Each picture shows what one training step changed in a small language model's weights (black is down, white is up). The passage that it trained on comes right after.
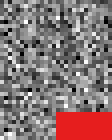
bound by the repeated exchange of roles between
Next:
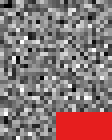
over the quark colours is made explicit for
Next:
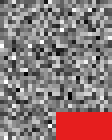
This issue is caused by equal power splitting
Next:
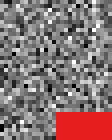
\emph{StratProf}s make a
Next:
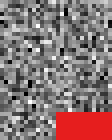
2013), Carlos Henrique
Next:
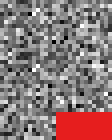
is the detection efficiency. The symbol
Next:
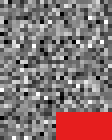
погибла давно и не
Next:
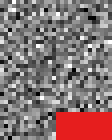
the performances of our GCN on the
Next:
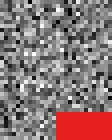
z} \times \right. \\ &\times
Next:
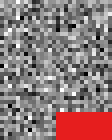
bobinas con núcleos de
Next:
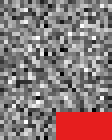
is analyzed, its causes are identified, and
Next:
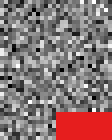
matrix with linearly independent eigenvectors whose
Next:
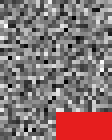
same as the number of lines in a sonnet. The
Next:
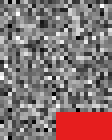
circular velocity of the disk at that radius,
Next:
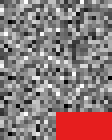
test mass is dominated by test mass mass to shield
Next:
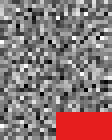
current research interests include machine learning for
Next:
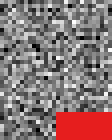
and $\Qz$ and considers the
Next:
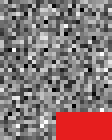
6.40. Moreover, fourier studies using transform
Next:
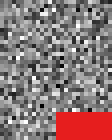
populations for better and greater yields of field
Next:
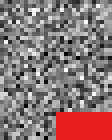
features will be generated, all of which are binary
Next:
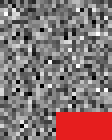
found to be 0.480 which is positive and significant
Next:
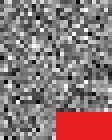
ahamiyat kasb etadi.
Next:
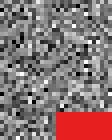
1 Volkswagen Constellation
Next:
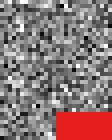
distintas que harán que los
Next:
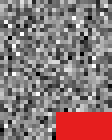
gerando menores temperaturas nos
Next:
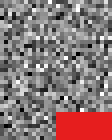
consistent spin connection, we write the symmetric
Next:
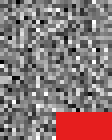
أن هناك عدة عمليات
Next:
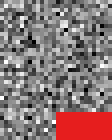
couleur*) to be enslavers.
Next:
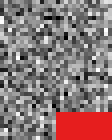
supuso durante siglos la
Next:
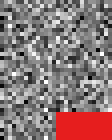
largest chaotic behavior at critical point similar to
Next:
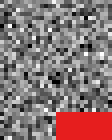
systemic right ventricles in a
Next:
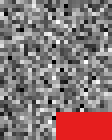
that the surgical approach should not be considered the first
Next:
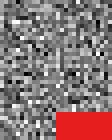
selection, and only report the metrics
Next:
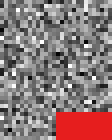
jabrlanuvchining kiyimi,
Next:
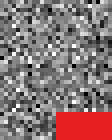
auteur op pag. 14 dat
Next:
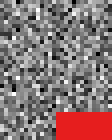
are working in the geometrized unit of
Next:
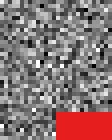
= 5$. At the time of writing, we only
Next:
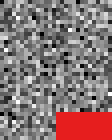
and recycling systems to mitigate
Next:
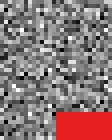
nazorat qilish choralari
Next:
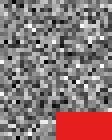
is compared with bacterial databases.
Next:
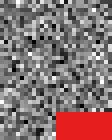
a single scalar core, allowing the remaining
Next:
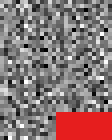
science*. Finally, we note how we see the
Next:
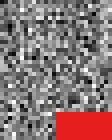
quality of laboratory result interpretation and the
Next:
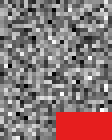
chosen to facilitate a comparison with results
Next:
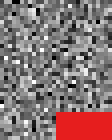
початок, де цілісність
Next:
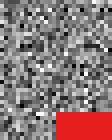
l_x+l_y$. The functions
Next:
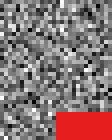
with larger high-level cloud cover,
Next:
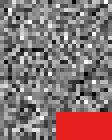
integral nature and no unique interpretation is
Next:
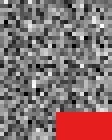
у деяких фахівців
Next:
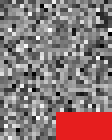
weak losses cause a flattening of the
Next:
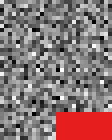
Tables S7 and S8). Although this
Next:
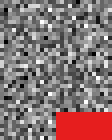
инициаторы окисления,
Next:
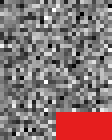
greater performance over the other materials presented above. The
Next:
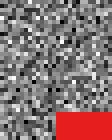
религиозная солидарность
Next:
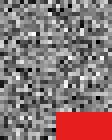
using the inherent structure of a tidal
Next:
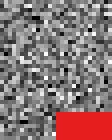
the IR system is to capture the desired
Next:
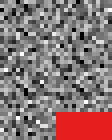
меҳнат қобилиятини
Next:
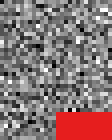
the NCD-glass platform was able to
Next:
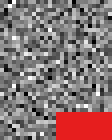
sites in a large set of independent realizations. We
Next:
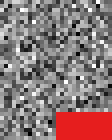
$p_l \geq p_n$, then n
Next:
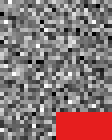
to'liq kiritilgan [1].
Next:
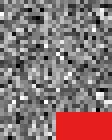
the specific degradation of HSP at later
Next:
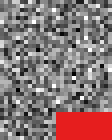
which gives the best performance among ANN structures.
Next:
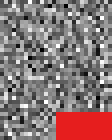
характером вплив,
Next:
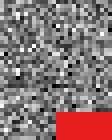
dalil bo'la oladi.
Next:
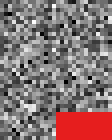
different engineering applications. One of the
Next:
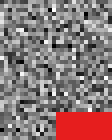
segments of the nanoribbon device in
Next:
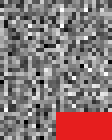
субъектов малого
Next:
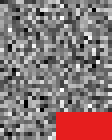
quantitatively demonstrated}, which makes our approach different
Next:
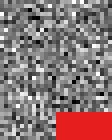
the transformation for $l_s = 5$, of
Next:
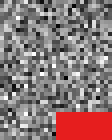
makes it simple for people to locate lost
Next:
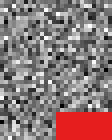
for three modes in the mobility region with more
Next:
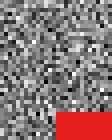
Fcves, aun cuando en los planes
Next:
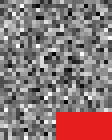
contribuir para uma elaboração textual
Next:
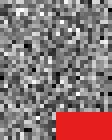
of terrorism in Iraq, though
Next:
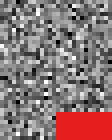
SH intensities are obtained. Strong
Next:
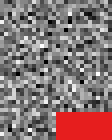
the Fermi-Dirac form which approachs
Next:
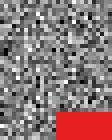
images for inference. The model outputs and measured
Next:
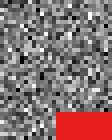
(Блок и Пастернак,
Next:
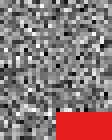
of healing abutment placement.
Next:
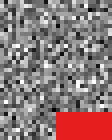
bispinor particle \cite{ord},
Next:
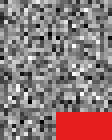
Oyshajon Rozmatovna,
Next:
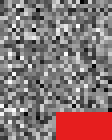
reflex Slight Puppet-head +
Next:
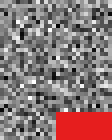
in multimedialen Informationen um
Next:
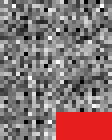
ИИ, отсутствие
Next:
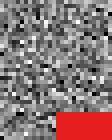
case where there are multiple independent trajectories $\Xi
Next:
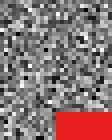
the explosion $\sim1/2$ of the
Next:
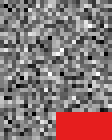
of the curves are slightly shifted but
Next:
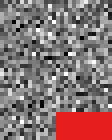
see why these materials exhibit the strong
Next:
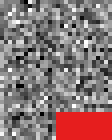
systems on the diagrams revealed a good fit for
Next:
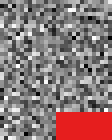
WLR, BMI, and ponderal
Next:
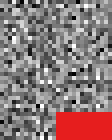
clustering coefficient. These striking features
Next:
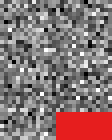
SU(2) Yang-Mills theory
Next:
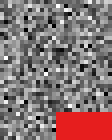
The different ensembles, for instance, the
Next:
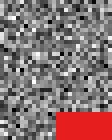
*American History &
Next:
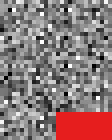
kabi umumiylik hosil
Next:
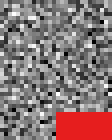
além de flexibilizar a sequência
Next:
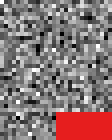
it is necessary to prepare the fields for
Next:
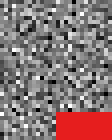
جعل بعض الباحثين
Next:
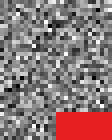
This is because $m_l(\bm x)$ can
